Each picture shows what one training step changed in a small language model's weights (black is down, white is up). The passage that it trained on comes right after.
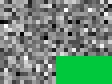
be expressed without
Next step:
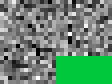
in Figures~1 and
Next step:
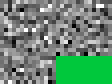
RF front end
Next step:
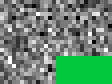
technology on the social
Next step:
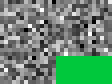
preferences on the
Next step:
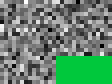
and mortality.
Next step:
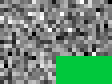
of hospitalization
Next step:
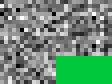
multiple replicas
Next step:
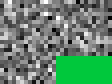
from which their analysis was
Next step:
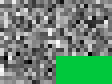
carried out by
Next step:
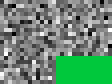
the cold barren
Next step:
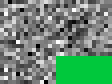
constant $\alpha =
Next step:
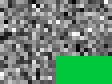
the accuracy of
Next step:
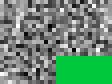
wave hits the
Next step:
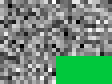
estimate a
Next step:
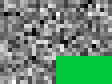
further comment on
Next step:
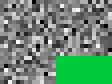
aquello que se
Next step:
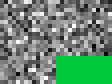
shady domain
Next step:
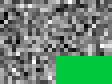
of the gluon
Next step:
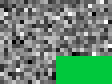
encapsulate the
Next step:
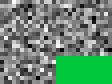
de outro, à
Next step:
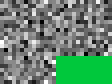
some outliers.
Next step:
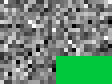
pedagogi va
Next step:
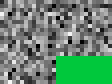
coefficients have
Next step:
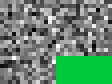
the monitoring of
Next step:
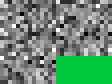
наличии в
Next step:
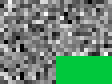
formation and/or their
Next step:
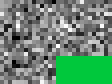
index and maximum
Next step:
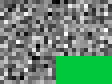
a historic
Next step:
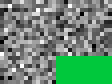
shu tillarda
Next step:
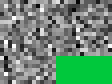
and business
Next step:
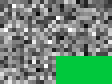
under the effect of
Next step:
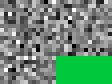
cut edges.
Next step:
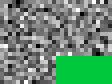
one numerically
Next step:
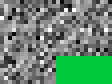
роботи з
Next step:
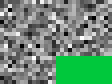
validation MSE
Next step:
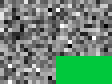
and reward contributions
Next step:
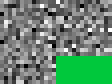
confirmar o
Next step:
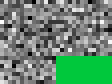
in an isolated
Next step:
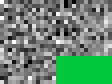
за всіма
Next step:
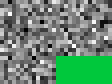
Gamburg va
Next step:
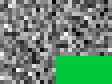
allowance in rural
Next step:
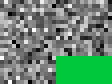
\nu}$. Because
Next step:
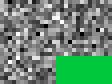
for Excellent
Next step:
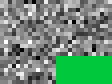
sem jelenti,
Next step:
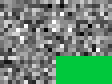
among people of
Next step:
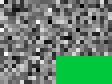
part and mould when the
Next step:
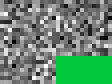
at a table) from
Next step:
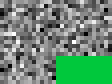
en cuanto a
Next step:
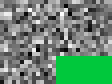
digital signals'
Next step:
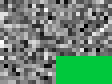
at the outliers in
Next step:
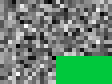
time, which would correspond
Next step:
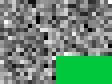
performed more than 500
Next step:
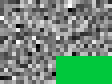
e, por aí,
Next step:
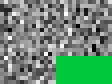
nisbatan 3
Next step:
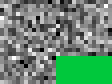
angle, which
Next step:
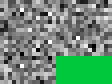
blue dots
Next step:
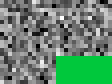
x_{min}, \delta
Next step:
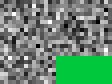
toward the theoretical
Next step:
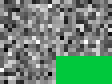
its relevance for
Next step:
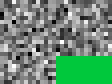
dovuto alle
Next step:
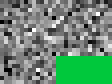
is a fitting
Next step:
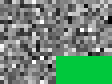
the entire number of
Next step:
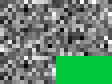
GCCG and
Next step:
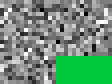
da infiltração
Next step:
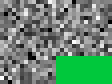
in school
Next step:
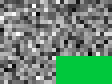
and to design the
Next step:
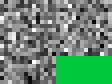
the city. The
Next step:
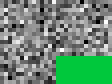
origine alimentare
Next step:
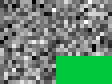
maqolamda ham
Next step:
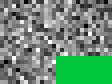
in the units of
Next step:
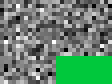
as they potentially
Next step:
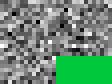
$KN \times
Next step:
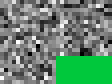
early 19th
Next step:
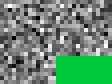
this device ---
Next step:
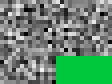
which would reflect
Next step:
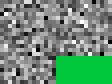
donde hay que
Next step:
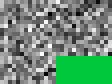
и после. -
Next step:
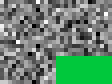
constant wide
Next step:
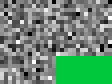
ensure that the
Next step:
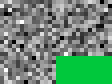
esa realidad que
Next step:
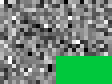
in social justice
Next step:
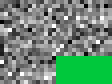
is a dataset
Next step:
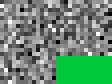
puede observar
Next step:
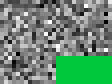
the mask and feature
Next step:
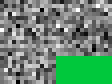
by an advertising
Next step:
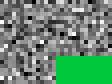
isolated within the
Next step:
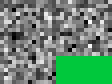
interesting and perform
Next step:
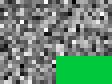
healable expansions
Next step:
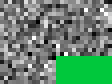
should be expected from the
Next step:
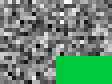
gets multiplied
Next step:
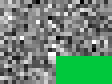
. The lossy
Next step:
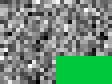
otherwise. The
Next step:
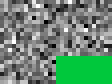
of the land resource
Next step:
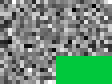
logo após
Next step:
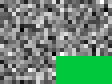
researchers simulate
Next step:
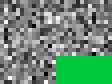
the best one.
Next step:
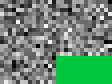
molecular and structural
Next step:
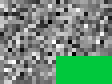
um crescimento
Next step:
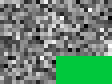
will be increased if
